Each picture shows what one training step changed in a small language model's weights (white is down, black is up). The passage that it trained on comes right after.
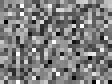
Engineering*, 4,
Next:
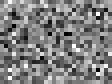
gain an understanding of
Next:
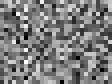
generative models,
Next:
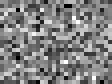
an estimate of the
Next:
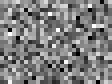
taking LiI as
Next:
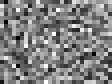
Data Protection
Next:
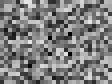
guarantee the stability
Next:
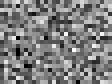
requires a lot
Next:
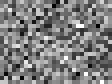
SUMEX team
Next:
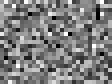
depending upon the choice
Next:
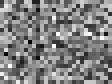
to address that
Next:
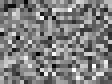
different categories as
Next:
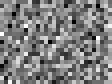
thus, found to
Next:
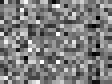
the last step we
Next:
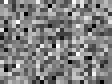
\eeq The effect
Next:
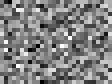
However, accuracy is
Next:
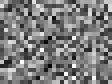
time growth in real
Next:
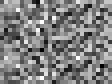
together with detailed
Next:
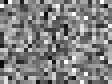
by phonons
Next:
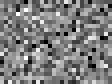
were studied, and
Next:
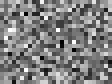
cross section decreased by
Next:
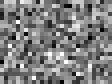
a linear trend,
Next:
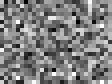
the different effective potentials
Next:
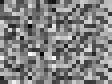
of at the
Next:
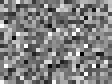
very important part would
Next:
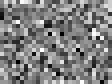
a conducive learning
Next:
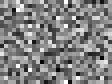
quasars are
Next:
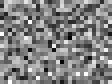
in spin. Since
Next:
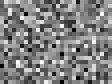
mix}$ is similar
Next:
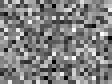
is particularly important in
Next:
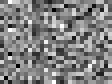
constant obtained by
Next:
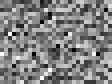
products exploited
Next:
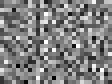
searching for this
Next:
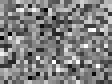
There is evidence of
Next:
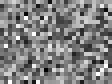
angle and minimized
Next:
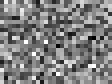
from the edge,
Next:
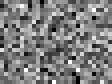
the (u,
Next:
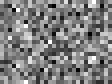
data mining methods
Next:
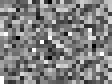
also consider the case
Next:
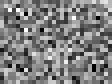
consumption and Quality
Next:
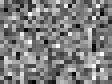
expression that the perturbation
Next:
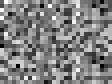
of nitrogen
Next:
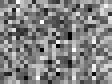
analyses. Despite
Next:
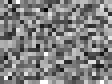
It is common for
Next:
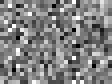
{\bf ON
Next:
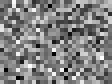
Group will conduct a
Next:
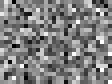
any derivatives.
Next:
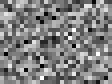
promises are not
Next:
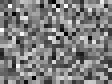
Total population of
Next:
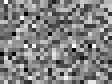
this research is to
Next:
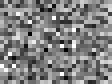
is not met.
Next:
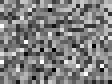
this paradigm,
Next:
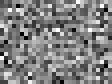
number of boys
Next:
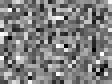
sequence of increasing exposure
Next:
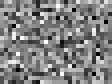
behaves as
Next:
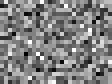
hole horizon, because
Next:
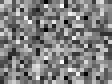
tuning. We
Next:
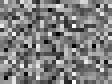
this form.
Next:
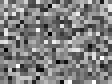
Figure 1: The
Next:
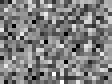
that balanced infrastructure
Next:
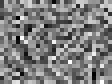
the context of high
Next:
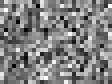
strong enough constraints for
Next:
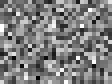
region of interest.
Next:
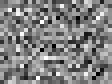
manufacturing sector.
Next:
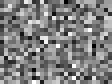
prepared in the manner
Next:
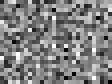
of connection to the
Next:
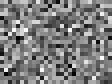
The effect on performance
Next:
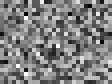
measure, decreased
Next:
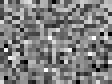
the chord through
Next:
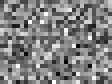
for Charm
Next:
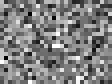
significant fraction of their
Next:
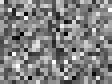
instructor or
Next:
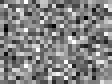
Y selected through a
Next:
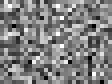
well as the data
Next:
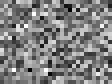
structure-function scaling
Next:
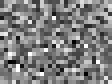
in other words as
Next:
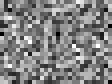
tumors of the
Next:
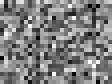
to that of the
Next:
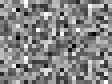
mean transverse mass
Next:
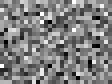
escalating local
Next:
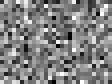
results. We used
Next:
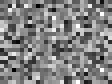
of order parameter
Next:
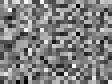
validation method in practical
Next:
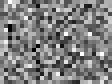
formed by associating
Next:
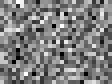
cooler stars
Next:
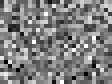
for the moment of
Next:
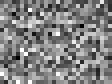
briefly discuss the
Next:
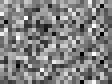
following one-dimensional
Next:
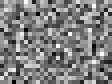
respect to the transformation
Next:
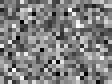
PRS boards
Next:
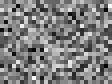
graphs, portray
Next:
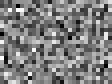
number of users,
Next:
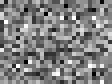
the skyrmions
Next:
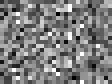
PET. Among
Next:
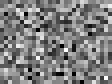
India is dominated by
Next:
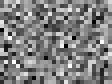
inputs of tailored
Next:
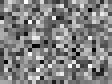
in binary classification:
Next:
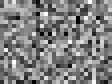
distinguishable from the
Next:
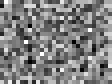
these issues and to
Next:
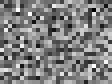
the proposed controller is
